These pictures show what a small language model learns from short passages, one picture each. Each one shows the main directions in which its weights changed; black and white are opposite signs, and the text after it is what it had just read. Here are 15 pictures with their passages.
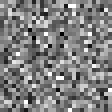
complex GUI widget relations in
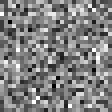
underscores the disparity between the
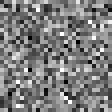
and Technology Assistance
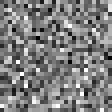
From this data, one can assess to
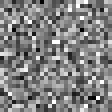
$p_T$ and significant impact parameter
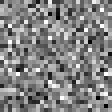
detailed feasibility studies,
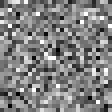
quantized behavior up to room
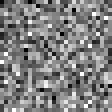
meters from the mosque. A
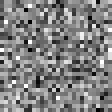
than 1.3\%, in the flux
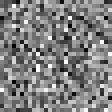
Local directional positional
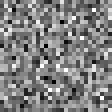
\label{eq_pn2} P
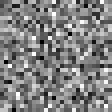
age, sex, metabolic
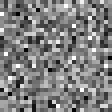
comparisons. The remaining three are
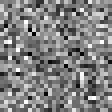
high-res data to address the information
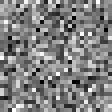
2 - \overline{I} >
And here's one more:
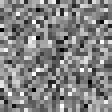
of scale and technical change along the
